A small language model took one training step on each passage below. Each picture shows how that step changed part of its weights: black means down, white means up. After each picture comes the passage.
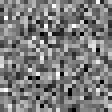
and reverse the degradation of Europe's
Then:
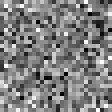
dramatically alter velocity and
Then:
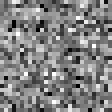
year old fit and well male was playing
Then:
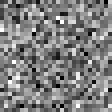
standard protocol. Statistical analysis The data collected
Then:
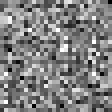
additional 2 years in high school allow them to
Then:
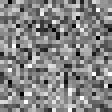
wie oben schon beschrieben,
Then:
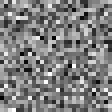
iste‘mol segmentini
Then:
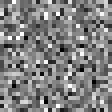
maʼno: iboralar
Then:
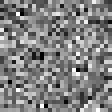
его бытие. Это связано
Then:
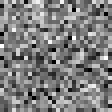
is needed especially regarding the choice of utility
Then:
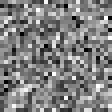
functions), and even at 10 functions still completes
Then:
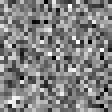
social extraits dans des entretiens
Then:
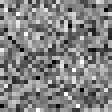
ёшларни ижодкорлик
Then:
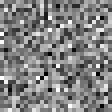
Macedonia, a policy area that
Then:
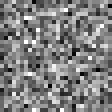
Wright, *J. Amer.
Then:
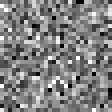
process, namely need recognition, information
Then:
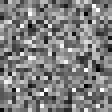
the destination in terms of importance and satisfaction on
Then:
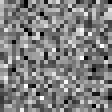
data they need and reasons behind those.
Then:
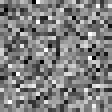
кўпаймоқда. Шу
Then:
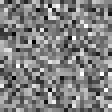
is also looking for logistics on other
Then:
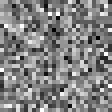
el escultor le entrega la
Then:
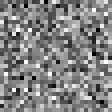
2. Обґрунтувати
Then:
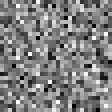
obra para bien*. Esto
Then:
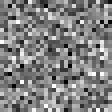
nisbatan suvni ancha
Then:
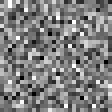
якої безпосередньо
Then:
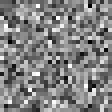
tiene ventajas y ningún
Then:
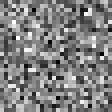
light with a wavelength of 635
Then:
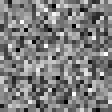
entire dataset is divided into s subsets,
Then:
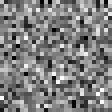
al.* As competências de liderança:
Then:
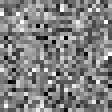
an unconstrained arm movement
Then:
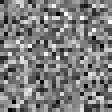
et discussions Notre étude est
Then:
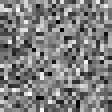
kabi elementlari sistemasini ajratish muhim deb
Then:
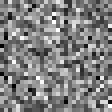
et al., 2022). Berikut adalah
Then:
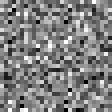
Physical Therapy, Basic
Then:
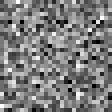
proactivité. ➤
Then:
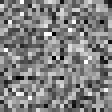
low level of organization [Yakovlev,
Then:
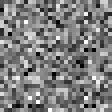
overhead and forwarding table sizes
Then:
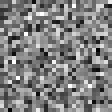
aniqlandi. Burg'ilash
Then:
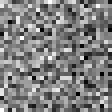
become increasingly important in structural engineering research in
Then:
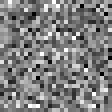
and artistic elements Рецензент
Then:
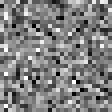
protecting data post-attack. Through
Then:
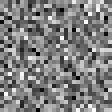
voor balansdatum te voorzien
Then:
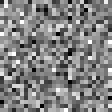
proposed optimized model significantly improved intersection
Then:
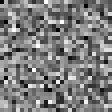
meet the mechanical requirements for robustness while
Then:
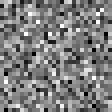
- semi-automatic: -
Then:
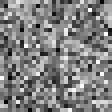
que por fuerza legal, han asumido
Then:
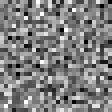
incomplete point cloud data during the
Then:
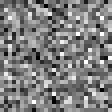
cargo like container cargo. In addition
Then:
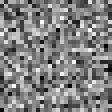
C. Cappiello, M.
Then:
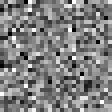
has not been tested against causal ground
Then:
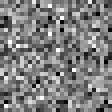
uma das principais causas de morte.
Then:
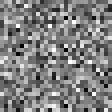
neste momento que materiais de
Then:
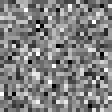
armes sont parlantes et dans
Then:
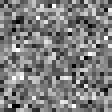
area, the use of ICT tools in work
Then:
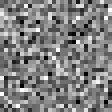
округа. Список
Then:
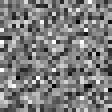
distinct seismic signatures on the lake
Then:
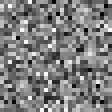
top-scoring documents per
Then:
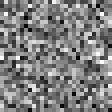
weak elastic non-linearity of carbon
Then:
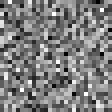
respublikada tabiiy va texnogen
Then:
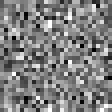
de divisas reduziram
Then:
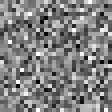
xayolchan yigit** –
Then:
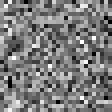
nos serviços públicos, cumpre
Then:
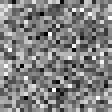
project. Because of its organic development, the
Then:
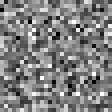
qabul qilish va tergov harakatlarini
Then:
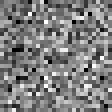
area and other future studies will contribute to the
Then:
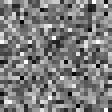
obstetric care. It emphasizes the
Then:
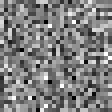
apresentou um aumento significativamente maior em
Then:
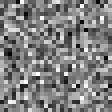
(A-PRF) in
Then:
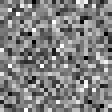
için F testi istatistikleri
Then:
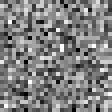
7th ed., München:
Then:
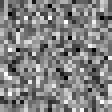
vitaminlar yoki boshqa foydali
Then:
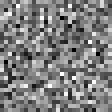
bqlib, bola emotsional
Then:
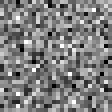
периоду, продуктивности одного
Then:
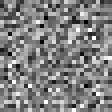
climate conditions are accurately reflected in
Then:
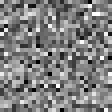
future primary school teachers. The study employed the following
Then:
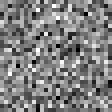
element is smoother than the one from the
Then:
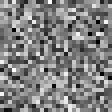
un Negrito aunque sin
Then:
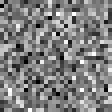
Ташкент, улица
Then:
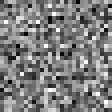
Perceived Control of Time and
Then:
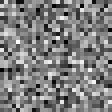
therefore arrived with HG groups from glacial
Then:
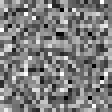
them with all the listed items, so
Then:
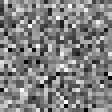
\text{ агар } t_i
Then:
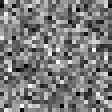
the clarity of the text, correct
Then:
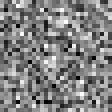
alla lotta al virus:
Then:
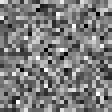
discuss the convergence analytically of the
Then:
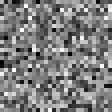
extended local revenue model could be tested
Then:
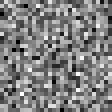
have* $$P(Ax^m
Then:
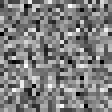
هم آمدند تا راه کار به
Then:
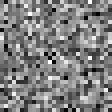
information about the institute (e.g.
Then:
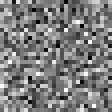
owns shops. The client module
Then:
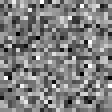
рабочие клетки
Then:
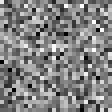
et al. (2020), and the first version
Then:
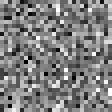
acquisition in the field of Oral Communication
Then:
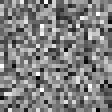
zadanie. Intensywna
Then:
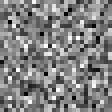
may have changed since the production of the Data
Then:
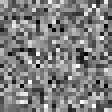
generalización del concepto de grupo],
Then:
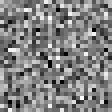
Test drug: Rhizome
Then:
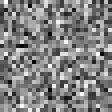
Sommergerste, Triticale
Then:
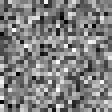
materiallar. - Nókis,
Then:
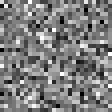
the Context of Retrieval. **Journal
